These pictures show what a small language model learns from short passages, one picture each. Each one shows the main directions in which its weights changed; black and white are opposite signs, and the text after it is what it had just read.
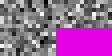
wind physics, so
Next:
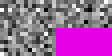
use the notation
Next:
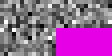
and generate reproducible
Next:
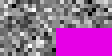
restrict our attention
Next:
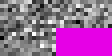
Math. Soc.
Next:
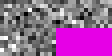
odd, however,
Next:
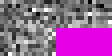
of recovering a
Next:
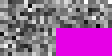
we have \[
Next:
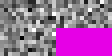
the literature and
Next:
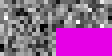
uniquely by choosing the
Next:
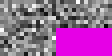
the three strands
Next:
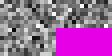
God, because
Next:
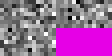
the FPs
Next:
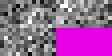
representation of the
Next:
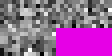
is no stable periodic
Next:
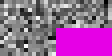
such that the distance
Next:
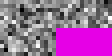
has a dynamic range
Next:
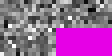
and morphologies
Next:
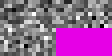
variational problem
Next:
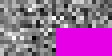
the rules of
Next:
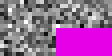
are typically more massive
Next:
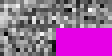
of two families of
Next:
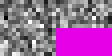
inspiration for
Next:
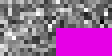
terms of the smooth
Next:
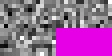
for } k
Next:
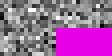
The final implementation of
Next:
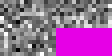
frequency $\omega$
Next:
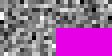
Hence we are in
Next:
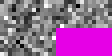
could be tested
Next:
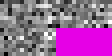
results). In the
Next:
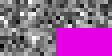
sequence as follows:
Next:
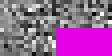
the three-dimensional
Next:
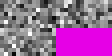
due to Theorem
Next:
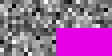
exposed to different
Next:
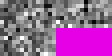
experienced by
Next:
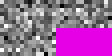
gas that was
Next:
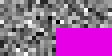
data alone, then
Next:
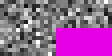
also answer a question
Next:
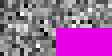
let $\wt
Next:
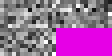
and the definition of
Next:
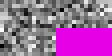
for the three
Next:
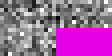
the network with
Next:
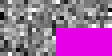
For every set
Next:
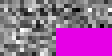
the extensions by zero
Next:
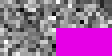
how the model
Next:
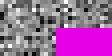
Agent. The
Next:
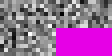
add the signals
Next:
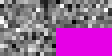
elimination algorithm for
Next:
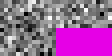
time, they are
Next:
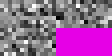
the inclusive cross
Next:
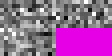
the approximation or
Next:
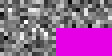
These peak distributions
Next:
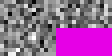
gives an exact formula
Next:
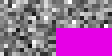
(Results for
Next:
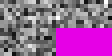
to test that the
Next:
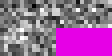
the photon absorption of
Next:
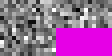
frameworks to support
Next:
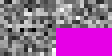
this point is strictly
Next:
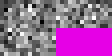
call Precision
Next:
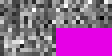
number (curve
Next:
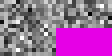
demonstrating complex
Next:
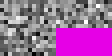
algebra $W$
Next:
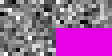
first observed in solar
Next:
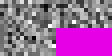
show results obtained by
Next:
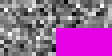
the origin. We
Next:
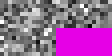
coordinates we can make
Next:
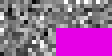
The results are obtained
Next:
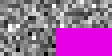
and future work}
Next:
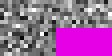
Let $K$
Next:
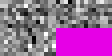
it is called
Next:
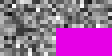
\times I
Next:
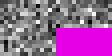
is not a
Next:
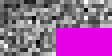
of digital cavity
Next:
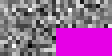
the straightforward way to
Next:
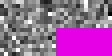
fitting method to calculate
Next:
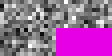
virtue of
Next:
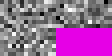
energy involves only local
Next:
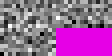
and reliable multi
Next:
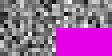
no qualitative difference to
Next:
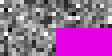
track. In
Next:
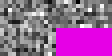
spinor representations of
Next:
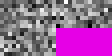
the rotations of
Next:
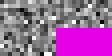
that an occurrence of
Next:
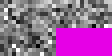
right sneutrinos
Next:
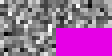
show again that the
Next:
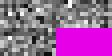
it follows that
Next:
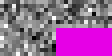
be written as
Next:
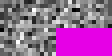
of cycles $$
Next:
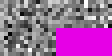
is exactly \[
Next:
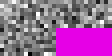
wedge product for
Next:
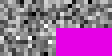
prescribed diagonal entries
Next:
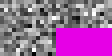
the origin so here
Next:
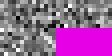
using the key to
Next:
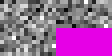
This result can be
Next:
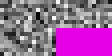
clearly assume without loss
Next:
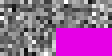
first term, from
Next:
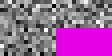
S, O and
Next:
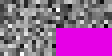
is devoted to
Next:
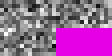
the interaction ratio,
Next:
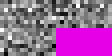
the next proposition.
